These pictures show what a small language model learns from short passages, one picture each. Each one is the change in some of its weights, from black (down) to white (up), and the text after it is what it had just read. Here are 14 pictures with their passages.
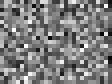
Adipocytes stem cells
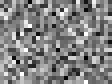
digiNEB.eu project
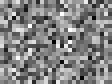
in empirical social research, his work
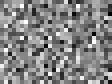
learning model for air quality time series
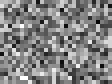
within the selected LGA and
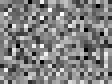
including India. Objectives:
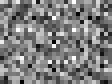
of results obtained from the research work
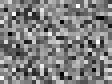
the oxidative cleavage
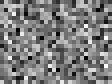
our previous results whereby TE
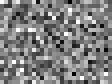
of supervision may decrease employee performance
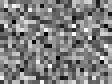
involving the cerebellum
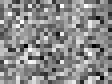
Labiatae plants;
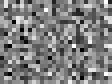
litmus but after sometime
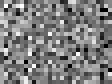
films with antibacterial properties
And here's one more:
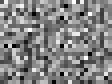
negative impact on their health, even
